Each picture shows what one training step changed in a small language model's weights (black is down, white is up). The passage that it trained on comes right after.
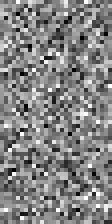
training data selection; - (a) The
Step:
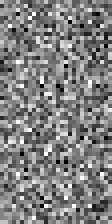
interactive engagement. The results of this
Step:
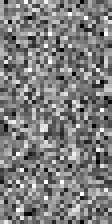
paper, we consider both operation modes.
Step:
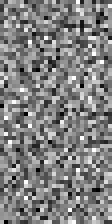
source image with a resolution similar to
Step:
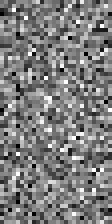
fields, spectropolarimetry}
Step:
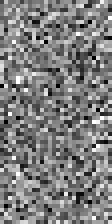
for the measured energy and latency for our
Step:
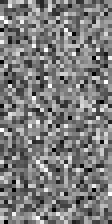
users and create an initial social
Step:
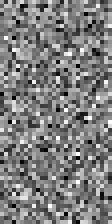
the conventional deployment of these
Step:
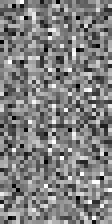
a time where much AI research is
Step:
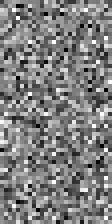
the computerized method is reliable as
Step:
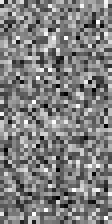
a dense forest of emission
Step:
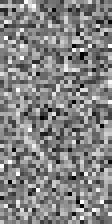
content marketing is the ongoing
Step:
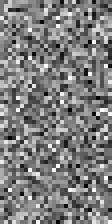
efficiency, and sustainable
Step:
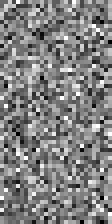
distributions is an alternative solution to
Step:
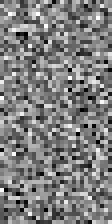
of the nanohelix,
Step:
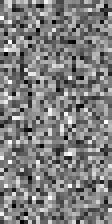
coil; c = thickness of the
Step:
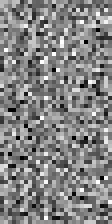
are strongly dependent on the local mass density
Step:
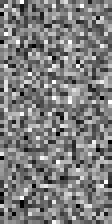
understand "quality of life"
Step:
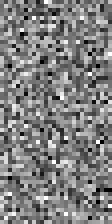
the EU commissions vision for University
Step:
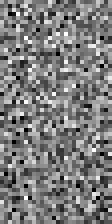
is much worse than the
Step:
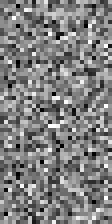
and expected elastic modulus
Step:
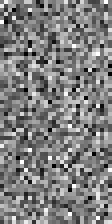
of the four algorithms. Fibers
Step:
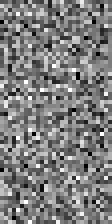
based exclusively on maximally
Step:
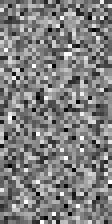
by taking a photo before and
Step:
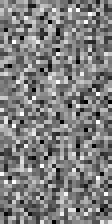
their quantum applications. Novel
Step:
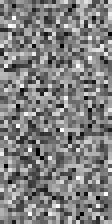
thermal power, ramp direction
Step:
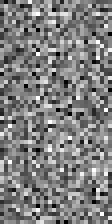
$\Delta \tau$ is the step of
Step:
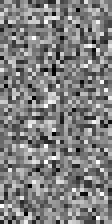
mysterious form of
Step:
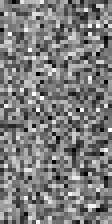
Lord) wanting to make on
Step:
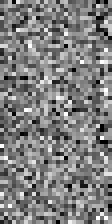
mechanics. A diverse set of
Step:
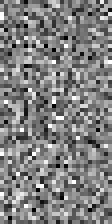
260 Stand-Alone
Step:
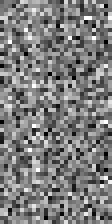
patients want body
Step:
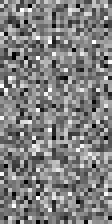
compute its Fourier frequency matrix
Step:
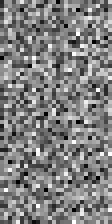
light red ochre colour from
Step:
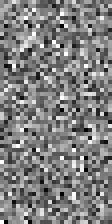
with a delayed version of itself
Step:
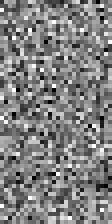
gesture can be a communicative signal
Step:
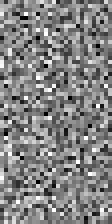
p-\frac qc\vec A(\vec
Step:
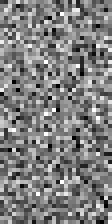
iv) higher order antibunched
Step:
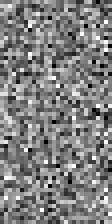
field implies: $\left(
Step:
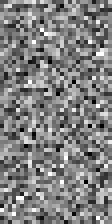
and private collaboration) are
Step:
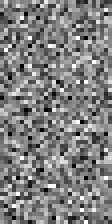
Whipple Observatory,
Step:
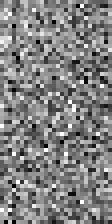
inspired by Skantze's
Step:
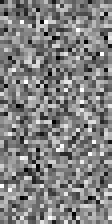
at the Tevatron is consistent with
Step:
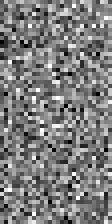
[17]. As per the above findings,
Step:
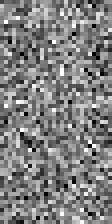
rows are involved in a
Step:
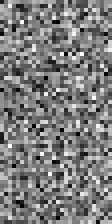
sickle cell disease. This
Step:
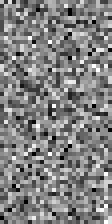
was used to do the amplitude
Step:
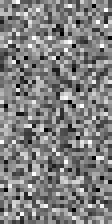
be spared in aphasia because
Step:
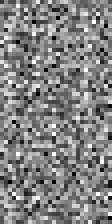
0 ; \end{equation}
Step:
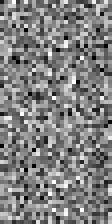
harsh environments in South
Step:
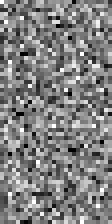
LD rebooted it on the following
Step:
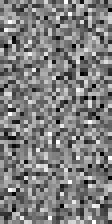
flakes with constant m.p.
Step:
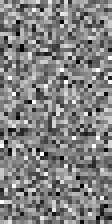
the latter expression holds for the
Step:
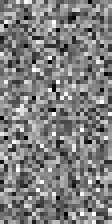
(K)$ data fall onto a
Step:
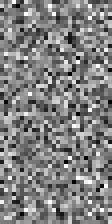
H^{\oplus} \equiv
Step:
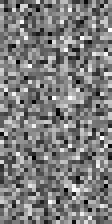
as a matter of lifestyle,
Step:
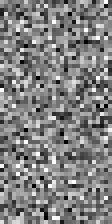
(ANOVA) test of
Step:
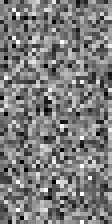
Education Zone is large consisting of
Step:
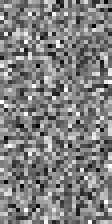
image sequence of rotating
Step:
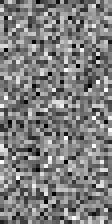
evaluate an instrument for measuring
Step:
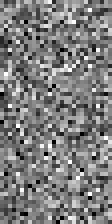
above for the standard map, we obtain
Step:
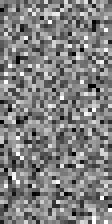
shown with a dotted vertical line in
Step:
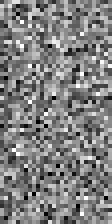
to infect plants. - By
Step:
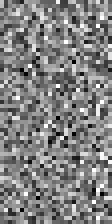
meaning that the total throughput of the
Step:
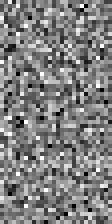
digital beamforming and a
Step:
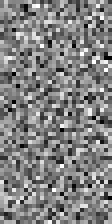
extended this technique to the case
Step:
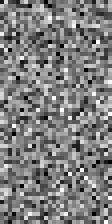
the role of friars and
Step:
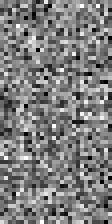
has also been extensively studied
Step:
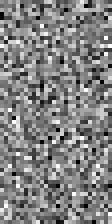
significantly improve the efficiency of complex
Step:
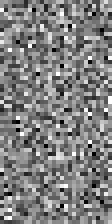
- kinship and other close
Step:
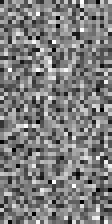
$\epsilon$ or $d_s$ was
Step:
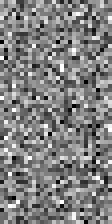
LUCY and no Shin
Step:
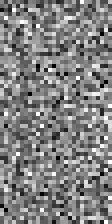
\left( \nabla -
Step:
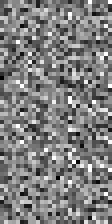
analysis, land relations, analysis of
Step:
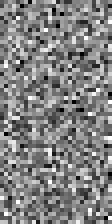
measured by the Pierre Auger
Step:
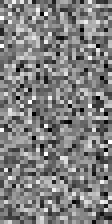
My handsome and supportive
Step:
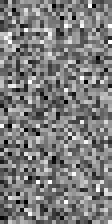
fixed field $B$ over a
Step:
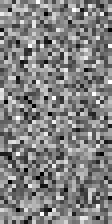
the right-symmetrized
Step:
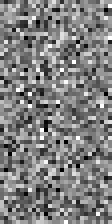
Services (AWS). It is
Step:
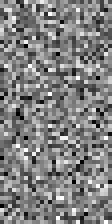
B \tilde C}=\delta^{\tilde
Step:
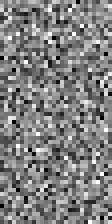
\end{equation} The mean energy is
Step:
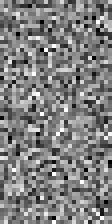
where signal of interest and noise are present
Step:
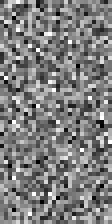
to combine link information and content
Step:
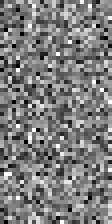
law[4]. In order to follow the
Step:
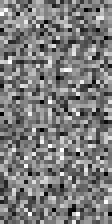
computation per run. There are two
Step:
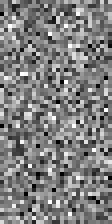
rapid down-load of
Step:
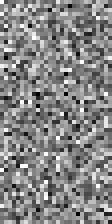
does not include anything about the
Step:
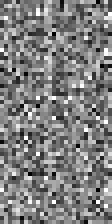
momentum, $m_n$
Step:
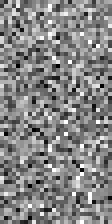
each of these models, we were interested in
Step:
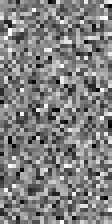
similar to the off-pulse
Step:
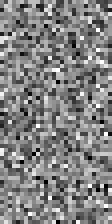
a partition of $S$, \item
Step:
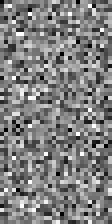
velocity is estimated to be
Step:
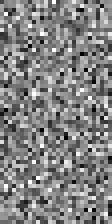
of the section from the LED matrix
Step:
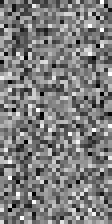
can be large enough to yield observable
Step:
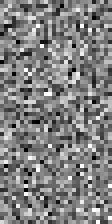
and even reversed. This is
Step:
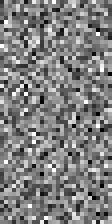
immune signals can activate
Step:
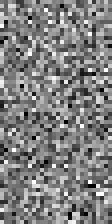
Table II) are enumerated.
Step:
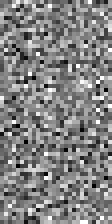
and is evident from the kinetics
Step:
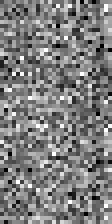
objective metrics calculated by
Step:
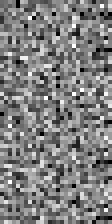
pulsars. During their
